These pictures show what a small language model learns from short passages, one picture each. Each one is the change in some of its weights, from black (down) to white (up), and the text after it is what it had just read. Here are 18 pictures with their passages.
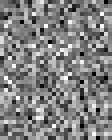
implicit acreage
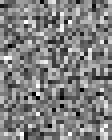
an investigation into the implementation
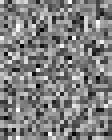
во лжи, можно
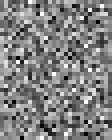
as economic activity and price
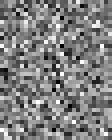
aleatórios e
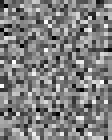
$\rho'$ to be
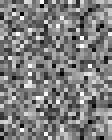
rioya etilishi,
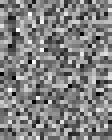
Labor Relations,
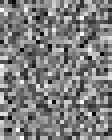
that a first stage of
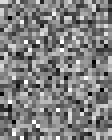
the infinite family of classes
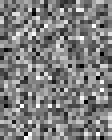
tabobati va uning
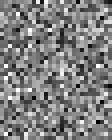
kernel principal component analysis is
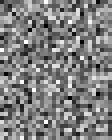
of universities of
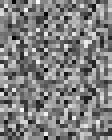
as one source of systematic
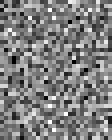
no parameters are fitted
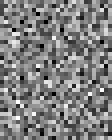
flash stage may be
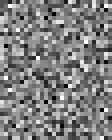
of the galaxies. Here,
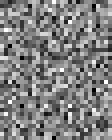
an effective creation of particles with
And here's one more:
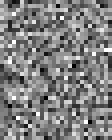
tax system, each tax system
